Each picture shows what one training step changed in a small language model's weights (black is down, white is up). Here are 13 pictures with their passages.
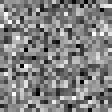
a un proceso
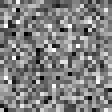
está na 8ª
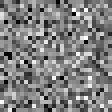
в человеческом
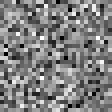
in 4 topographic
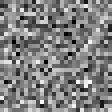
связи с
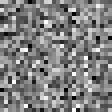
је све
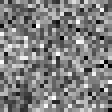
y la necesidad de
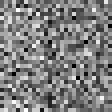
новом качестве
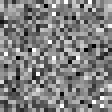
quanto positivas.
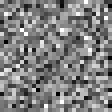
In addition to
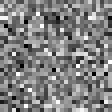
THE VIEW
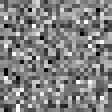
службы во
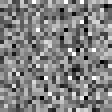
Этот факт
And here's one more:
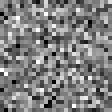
yang dihasilkan
